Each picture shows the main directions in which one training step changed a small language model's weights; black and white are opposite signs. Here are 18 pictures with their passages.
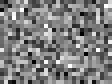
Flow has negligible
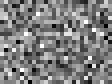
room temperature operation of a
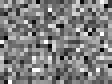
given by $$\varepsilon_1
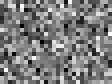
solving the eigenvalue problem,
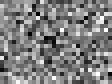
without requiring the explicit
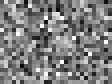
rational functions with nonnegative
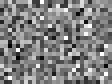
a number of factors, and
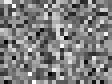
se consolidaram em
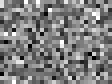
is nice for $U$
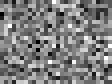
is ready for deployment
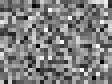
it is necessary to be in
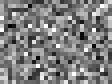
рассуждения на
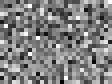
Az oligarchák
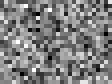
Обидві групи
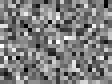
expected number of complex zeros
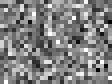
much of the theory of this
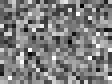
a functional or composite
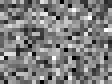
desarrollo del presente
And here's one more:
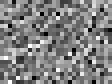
\right) ,\left(
